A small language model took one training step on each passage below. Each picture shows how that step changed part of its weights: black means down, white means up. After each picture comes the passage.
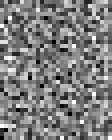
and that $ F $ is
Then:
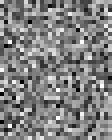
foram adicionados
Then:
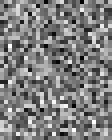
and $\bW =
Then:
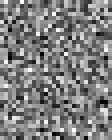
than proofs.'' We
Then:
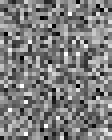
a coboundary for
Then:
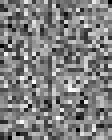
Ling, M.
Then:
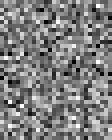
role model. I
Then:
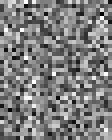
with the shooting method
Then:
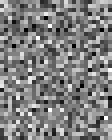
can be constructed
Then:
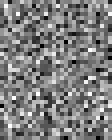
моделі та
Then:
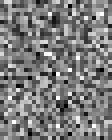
least when $f$
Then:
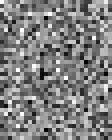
are equivalent. For
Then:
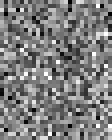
del planeta tras
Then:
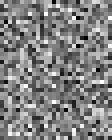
precisely the
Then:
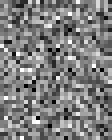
la Isla del
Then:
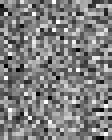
exemplo, a
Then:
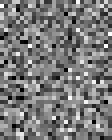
resolvent set
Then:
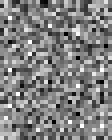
which returns
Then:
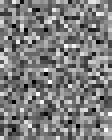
can be avoided
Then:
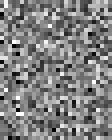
work is to study
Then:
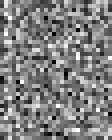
Theorem 4.} {\it Let
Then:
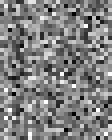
tidak hanya
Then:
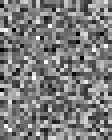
of the general results proved
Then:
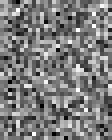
la pandemia
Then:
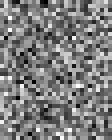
which means that we
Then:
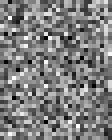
is a cubic
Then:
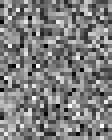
us recall the
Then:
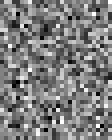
equations that are first order
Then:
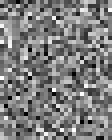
$N$ being
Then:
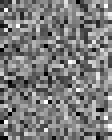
process, promoting
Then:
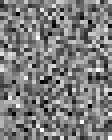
yields $$
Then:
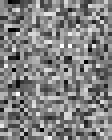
que la actividad de
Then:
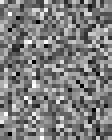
ish beruvchi
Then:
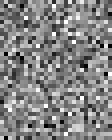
agresif dan
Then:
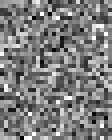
superiores y con
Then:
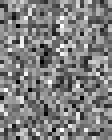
permutation matrix that
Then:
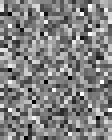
cyborga nie
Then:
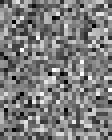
2 se detallan
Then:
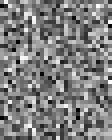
evaluation with the
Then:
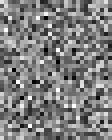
will be representations of
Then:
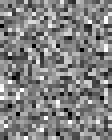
un cebiche
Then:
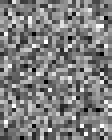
речь идет
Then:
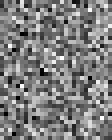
constants yielded
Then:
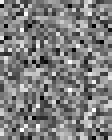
second power of
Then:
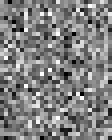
oder nicht.
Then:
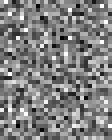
The locations of the
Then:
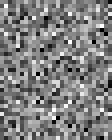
влияние на
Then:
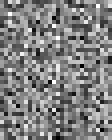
(L x C x
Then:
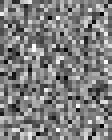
even the needs
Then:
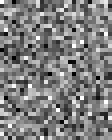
design based on
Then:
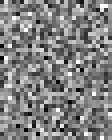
the groups $S$
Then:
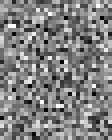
= 1$ corresponds to
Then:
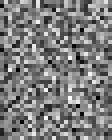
of the image of
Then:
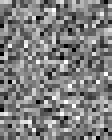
Covid. Le
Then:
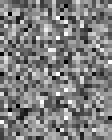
En conclusión,
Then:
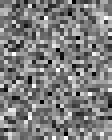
ve en mutlu
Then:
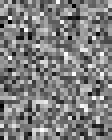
FINAIS Esta
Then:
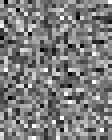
les algorithmes
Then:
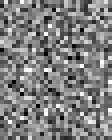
of $s$ is then
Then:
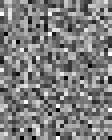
$B^\circ$ with
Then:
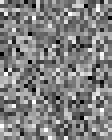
como épica del
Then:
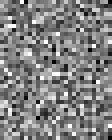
&+ (\tau \omega
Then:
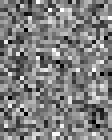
conocimiento y
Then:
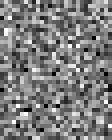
the intersection of the
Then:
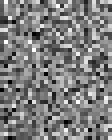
algebraic curves,
